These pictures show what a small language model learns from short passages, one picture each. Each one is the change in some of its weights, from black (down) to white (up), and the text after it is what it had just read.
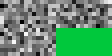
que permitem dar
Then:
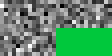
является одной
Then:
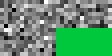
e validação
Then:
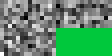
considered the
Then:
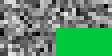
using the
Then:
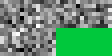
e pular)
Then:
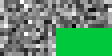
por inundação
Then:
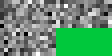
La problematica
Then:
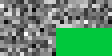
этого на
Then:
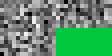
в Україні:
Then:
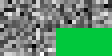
ayrim shakllari
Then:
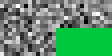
estudios de
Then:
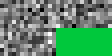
inclusão dos
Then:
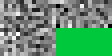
como arquiteto,
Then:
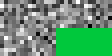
dalam ruang
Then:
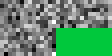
a duração
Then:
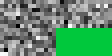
porta tra
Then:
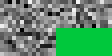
tashkil etilgan
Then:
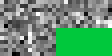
olamga nur
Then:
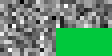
Parmi les
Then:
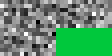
развитие и
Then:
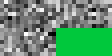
y que no han
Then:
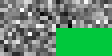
diferentes classes
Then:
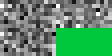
wird. Im
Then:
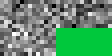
incremento de
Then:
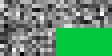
bir nechta
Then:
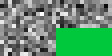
plano de
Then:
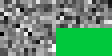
professores na
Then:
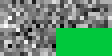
a pobreza
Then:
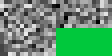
على مقياس
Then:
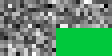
uma proposta
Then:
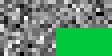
rede Para
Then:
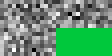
teaching and
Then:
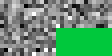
of west
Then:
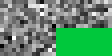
de anos
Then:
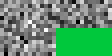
Klaus /
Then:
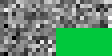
da presidência
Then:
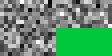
i socialnye
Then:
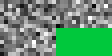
factors in
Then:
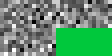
renvoie à
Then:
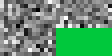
en el año
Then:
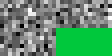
beraten zu
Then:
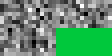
– організація
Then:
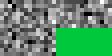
з України і
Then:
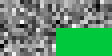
most itt
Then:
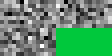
переход на
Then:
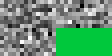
de los datos
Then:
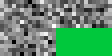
ou antigos
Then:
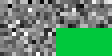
compreender que
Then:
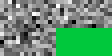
salud y
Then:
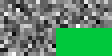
docteurs de
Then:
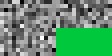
профілю у
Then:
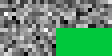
3D modellashtirish
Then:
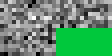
a new
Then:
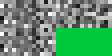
een van de
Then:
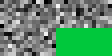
исходя из
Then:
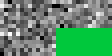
подростков в
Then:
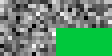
fundamentul comun al
